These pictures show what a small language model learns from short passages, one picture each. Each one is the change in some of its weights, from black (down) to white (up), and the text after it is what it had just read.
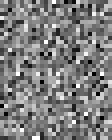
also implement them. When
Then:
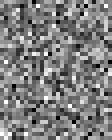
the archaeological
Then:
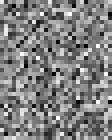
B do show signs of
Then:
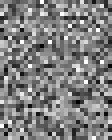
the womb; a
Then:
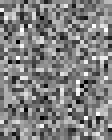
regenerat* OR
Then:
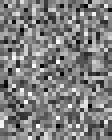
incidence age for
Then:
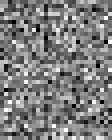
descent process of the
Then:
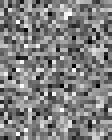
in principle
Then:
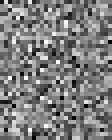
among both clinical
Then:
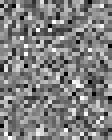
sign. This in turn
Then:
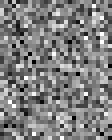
energy, to ensure
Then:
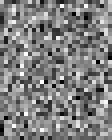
comprehension assessment
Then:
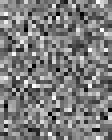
noise and pulse
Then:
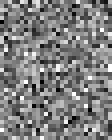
5. Occupation
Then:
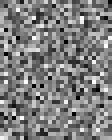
earlier focus on
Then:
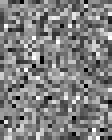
standard normalisation of
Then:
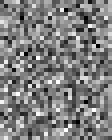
are usually symmetrically
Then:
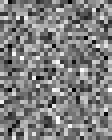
social intelligence is
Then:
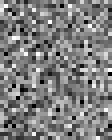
Our RWLs
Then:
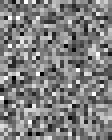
of two passive
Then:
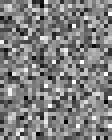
and Hantaan
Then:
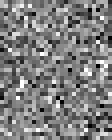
policies in place to
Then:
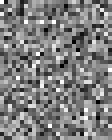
associated with ICM
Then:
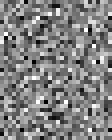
This approach enabled analysis
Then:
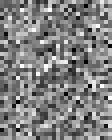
of China 24
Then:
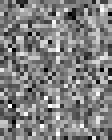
to zero value.
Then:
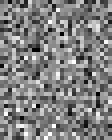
and any isotropic
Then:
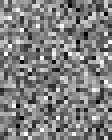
those with a good
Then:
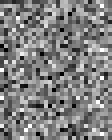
1: Basic
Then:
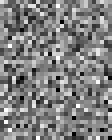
the willingness of
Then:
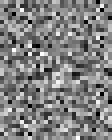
the bright state) this
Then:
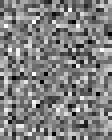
It is common in many
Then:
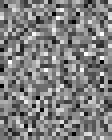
carbon deposits
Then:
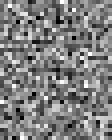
is not going to
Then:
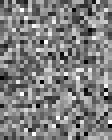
in the text.
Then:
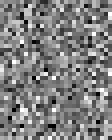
system is said to
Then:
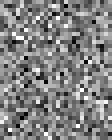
was a true SN
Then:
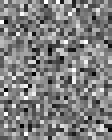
see Crosetto,
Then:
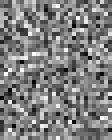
candidates. These
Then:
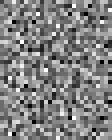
$P$ measured on
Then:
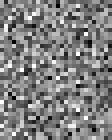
controllers produce
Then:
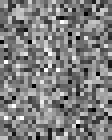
by agents. However,
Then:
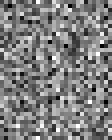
of states --for which the
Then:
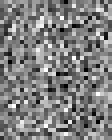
by Deepu et
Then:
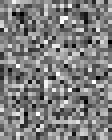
into electrical signals
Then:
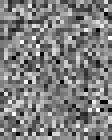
the first experience of a
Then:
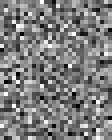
\& Puget,
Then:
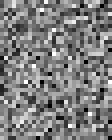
to develop gaseous
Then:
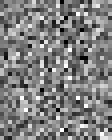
Negeri 1
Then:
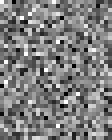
load. This difference
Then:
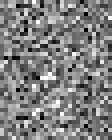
as anisotropic
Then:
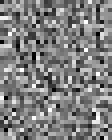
is calculated based on
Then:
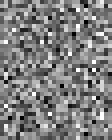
Heat} The specific
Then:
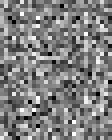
In order to be able
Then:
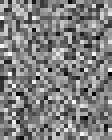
study are available from the
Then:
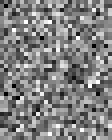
of $\clauseone$
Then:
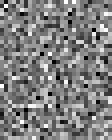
K.A. and
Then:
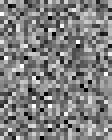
BCS2 Figure
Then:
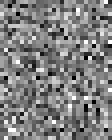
The model dataset
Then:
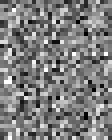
obtained as the result of the
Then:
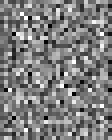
Energy Process for
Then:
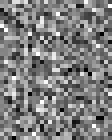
%high end
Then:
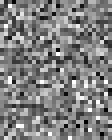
the Mission as well as
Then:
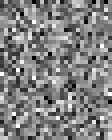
encourages all
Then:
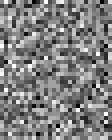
at the piston part
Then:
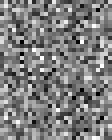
are created, with a
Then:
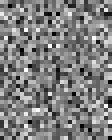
card the photo
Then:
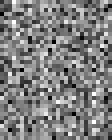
released from the initial
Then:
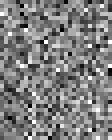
letter, we present
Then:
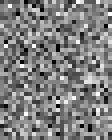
with the postural
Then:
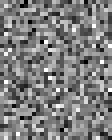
as a function of time.
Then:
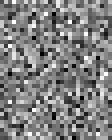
from sugarcane
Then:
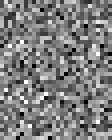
parameters of the bulge
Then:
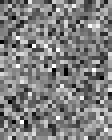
and rates were then
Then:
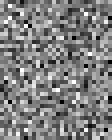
is negative in
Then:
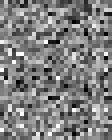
well as the X-ray
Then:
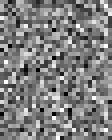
general design knowledge rather
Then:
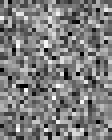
well within the capacity
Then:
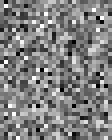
on the size. Figures
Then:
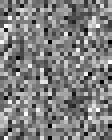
of a certain
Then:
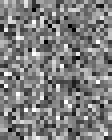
coherence times when
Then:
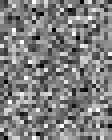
of the alveolar
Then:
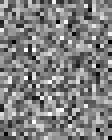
diagrams may be
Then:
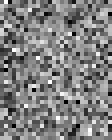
we must ensure that
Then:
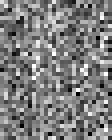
them to effectively
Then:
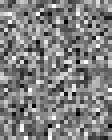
size $r_{\rm
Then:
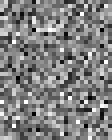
effects will be discussed in
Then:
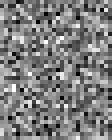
measure the reconstruction
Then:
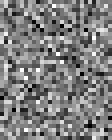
diagnostic problem in
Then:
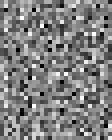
greater importance,
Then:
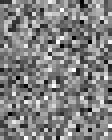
cybersecurity in
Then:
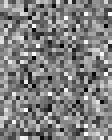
Separate set of
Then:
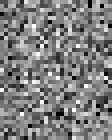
pivotal role
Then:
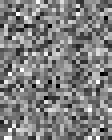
the users of sample of
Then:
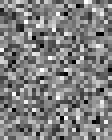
planar ends by
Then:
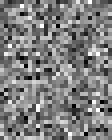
of the duration of
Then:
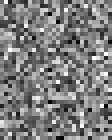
quantities, which results
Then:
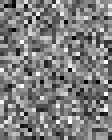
major product and
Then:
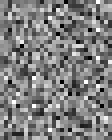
valuable information of the
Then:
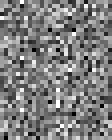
properties such as temperature and
